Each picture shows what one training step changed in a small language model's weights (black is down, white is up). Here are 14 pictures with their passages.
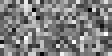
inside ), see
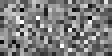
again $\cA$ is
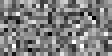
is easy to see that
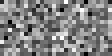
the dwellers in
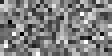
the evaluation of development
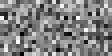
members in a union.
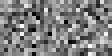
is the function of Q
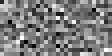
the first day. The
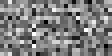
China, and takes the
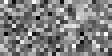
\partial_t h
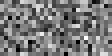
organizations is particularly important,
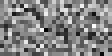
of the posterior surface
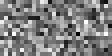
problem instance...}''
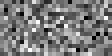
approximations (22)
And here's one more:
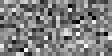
if the head is
